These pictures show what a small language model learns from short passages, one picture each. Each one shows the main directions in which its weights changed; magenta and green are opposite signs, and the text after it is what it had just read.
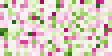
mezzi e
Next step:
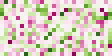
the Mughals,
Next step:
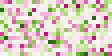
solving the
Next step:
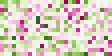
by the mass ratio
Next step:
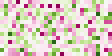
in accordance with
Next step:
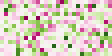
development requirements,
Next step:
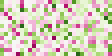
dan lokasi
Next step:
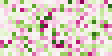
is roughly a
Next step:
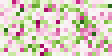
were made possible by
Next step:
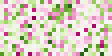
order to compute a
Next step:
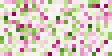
detection current for one
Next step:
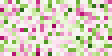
characteristics The maximum value of
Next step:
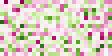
the unitarized
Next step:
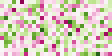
since we stick
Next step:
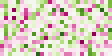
group of strongly
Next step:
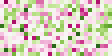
ions. The
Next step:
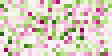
observadas antes de
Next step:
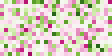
real faces is very
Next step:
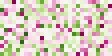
and are used for the
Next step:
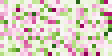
walk in the
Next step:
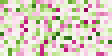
-1), while the
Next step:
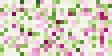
The questionnaire was
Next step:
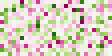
were collected through
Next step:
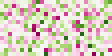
the second one, it
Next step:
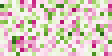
different sizes and
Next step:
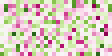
for unit testing of
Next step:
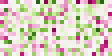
very long transfer
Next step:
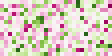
strength in terms of
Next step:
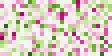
be determined by the relative
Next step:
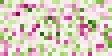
descriptive, and
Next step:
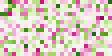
also a complete
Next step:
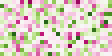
people need to be seen
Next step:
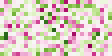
of acoustic
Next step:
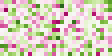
of the variation with
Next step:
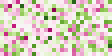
generalizability across
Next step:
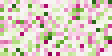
los exhibidores
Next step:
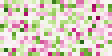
of symmetry. The present
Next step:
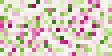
limitaciones debidas
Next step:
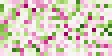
Wie sieht
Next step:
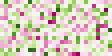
a free vibration
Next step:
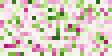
noted after each
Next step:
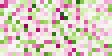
підходів у
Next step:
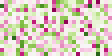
and of duration in
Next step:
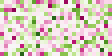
providing special security
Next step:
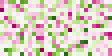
личности //
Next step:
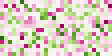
in our knowledge of the
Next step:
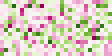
additionally encode multiple
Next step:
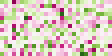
with the provision of
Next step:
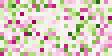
Foliage that
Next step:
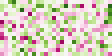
sampled in a
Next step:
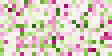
o advento
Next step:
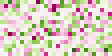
mind to better
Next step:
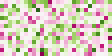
infrastructure or
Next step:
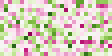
comparison of the models,
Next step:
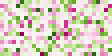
interpolations to
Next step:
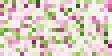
depending on the specific
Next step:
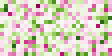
of the objects,
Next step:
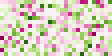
gullash hamda
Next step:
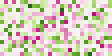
energy harvesting
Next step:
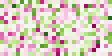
aceitação de
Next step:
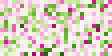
Mahmoud provided
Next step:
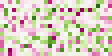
and nearly circular
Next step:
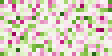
fument parce que
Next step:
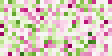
a medium size,
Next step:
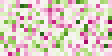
with gifted
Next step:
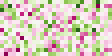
+ \omega}
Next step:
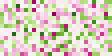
Instituut voor
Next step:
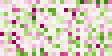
- ilg‘or
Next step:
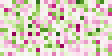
emergence can be
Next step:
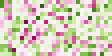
during simulations, we
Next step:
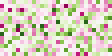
a lungo
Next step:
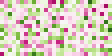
the maximum of the main
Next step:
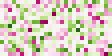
constant over time.
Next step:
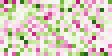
by furthering the
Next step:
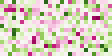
at higher level that support
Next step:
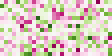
notes the importance
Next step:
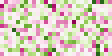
from opting in to
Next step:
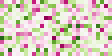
do Piauí
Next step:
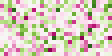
Bu usulning
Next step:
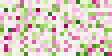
suggests the possibility
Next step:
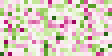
{PS selects the
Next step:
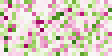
giving receive training
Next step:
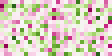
follows we will consider both
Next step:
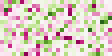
constraints affecting
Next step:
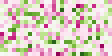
on their shape,
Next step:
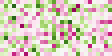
of trends does
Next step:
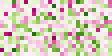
is a good choice
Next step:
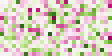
the existing research.
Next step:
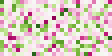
both the cases were also
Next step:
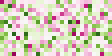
galaxy continues
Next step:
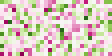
text stream,
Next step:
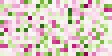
() Yes
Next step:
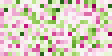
in removing
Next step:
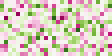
it was shown that this
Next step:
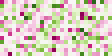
en ATC con
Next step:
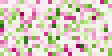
considerando el elemento
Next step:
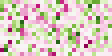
values of $A$.
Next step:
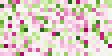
can be written as
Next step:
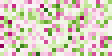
adaptation to various
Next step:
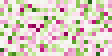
triumph or
